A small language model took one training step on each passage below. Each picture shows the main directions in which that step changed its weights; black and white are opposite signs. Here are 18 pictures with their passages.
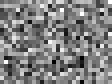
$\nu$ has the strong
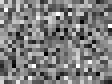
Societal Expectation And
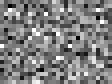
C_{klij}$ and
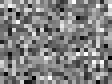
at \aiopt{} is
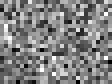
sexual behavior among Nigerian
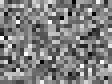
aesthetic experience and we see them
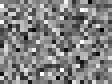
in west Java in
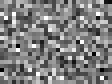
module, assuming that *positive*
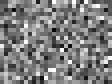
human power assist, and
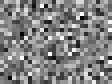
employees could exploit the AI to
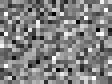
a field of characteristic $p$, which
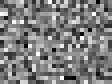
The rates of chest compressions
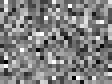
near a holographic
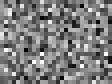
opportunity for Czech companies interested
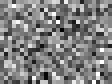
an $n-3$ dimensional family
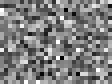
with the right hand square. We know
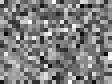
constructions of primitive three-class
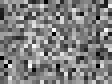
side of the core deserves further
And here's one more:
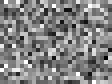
and Maxillofacial
